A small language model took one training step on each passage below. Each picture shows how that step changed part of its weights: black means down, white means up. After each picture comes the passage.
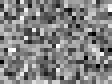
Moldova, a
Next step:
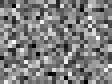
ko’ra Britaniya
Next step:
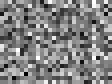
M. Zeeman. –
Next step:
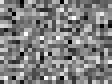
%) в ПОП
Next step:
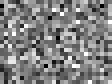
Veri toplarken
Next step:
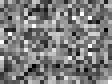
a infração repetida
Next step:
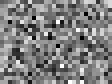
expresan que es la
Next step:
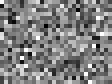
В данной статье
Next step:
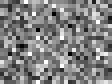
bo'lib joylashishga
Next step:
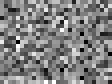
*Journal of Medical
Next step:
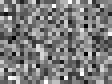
italianos, que
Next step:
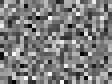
des Kodex zur
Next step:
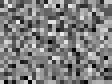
críticas, sino
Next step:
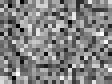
— но и просто
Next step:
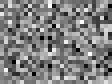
rayonidagi ayrim
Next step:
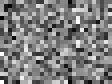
туристов //
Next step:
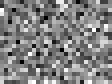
mavjud bo'lib,
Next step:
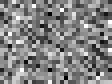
nazariy bilimlarni
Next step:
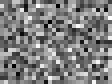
o‘quv jarayonini shunday
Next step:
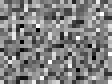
rivojlantirish ustuvor
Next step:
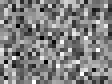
ishlash va baholash
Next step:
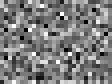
sich das Ziel gesetzt,
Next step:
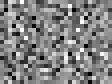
изд., доп.
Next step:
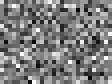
no siempre crea las
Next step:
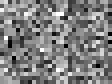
qo'llash; –
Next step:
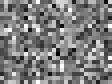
gewenscht is.
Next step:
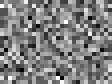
detail kendaraan yang
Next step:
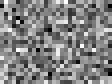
fuentes y el respeto
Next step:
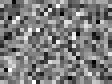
training, Professional
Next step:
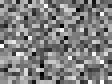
Vgl. nog deel
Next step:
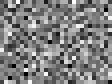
kunda yaxshilik va
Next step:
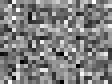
из самых простых,
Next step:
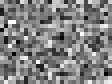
ilk olarak ne
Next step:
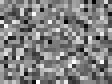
pedagógica /4 7.
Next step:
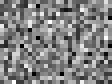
estudo descritivo,
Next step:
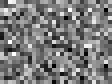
материаллар бера
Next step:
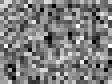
крупного рогатого
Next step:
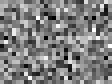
parte, la Policía
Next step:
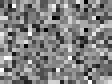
a reagovat na
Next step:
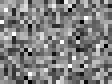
қаерда, ким
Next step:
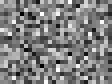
- Plenario de
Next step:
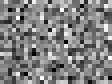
bo'lishi mumkin.
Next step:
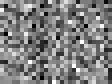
est trompeuse, du
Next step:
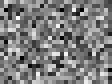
Petshop* is the
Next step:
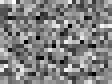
Las Prácticas
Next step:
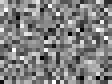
chiqdi . Kalit
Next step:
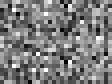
بُعد من
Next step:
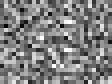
faptelor de
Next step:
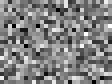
Hipotesis yang
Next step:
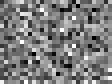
and psychological sense
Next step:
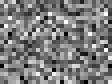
las enfermedades en
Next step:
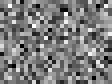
processus structuré,
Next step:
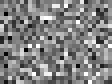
país começa a
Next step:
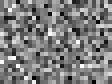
und dem Internalizer
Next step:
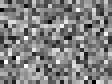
deste assunto, sobre
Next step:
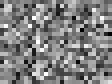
liderlik tarzından
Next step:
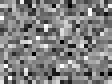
lazos; que aunque
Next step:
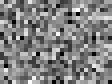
ЭД возникает
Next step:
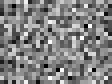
por meio do turismo.
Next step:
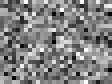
bo'lib, ta'lim
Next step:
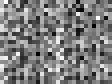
метастазами і
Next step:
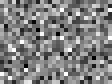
chiqarish jarayonlariga
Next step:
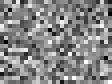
Résumé Cet
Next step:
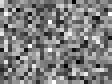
адаптироваться к
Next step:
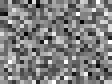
pikirinde payda
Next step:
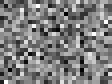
OMILLAR VA
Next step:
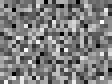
IVA que soporten
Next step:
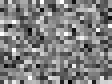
yang meliputi
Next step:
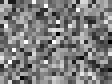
Máster en Urgencia
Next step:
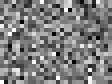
Ushbu maqolada
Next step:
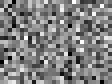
орқали узоқ
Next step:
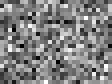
da Anadolu'da
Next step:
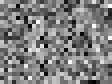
instancia, el
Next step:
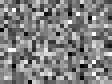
boshqaruvining faqat
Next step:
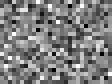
болып, олар
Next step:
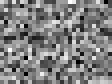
of the journal does not
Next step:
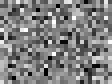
Em menjaria una
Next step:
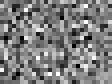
(un porcentaje no
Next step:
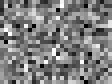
de reduzir custos
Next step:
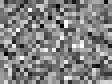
ularga suyangan
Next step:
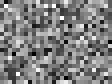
сумі двох
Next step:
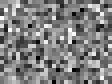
VERDADERA -
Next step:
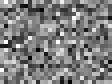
the development of a
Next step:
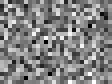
institutlardan talablarning
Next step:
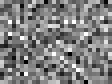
mais acometem as
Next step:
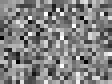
muhaddis Imom
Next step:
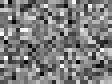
su propio modo de
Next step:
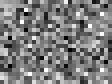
обратились к
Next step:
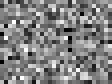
talablariga mos bo'lgan
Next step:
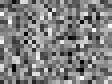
armon va kechikkan
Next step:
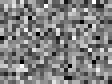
nosso eu para que
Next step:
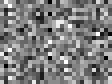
zij het onder
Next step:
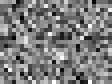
dentro e fora da
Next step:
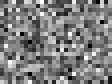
впервые были
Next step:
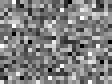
Base: mês
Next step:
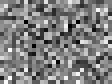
civil de pessoas
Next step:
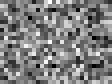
to do so, the essay
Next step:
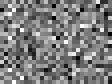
в климактерическом
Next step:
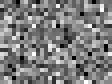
вже у кресленнях
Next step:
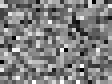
Tadqiqot olib
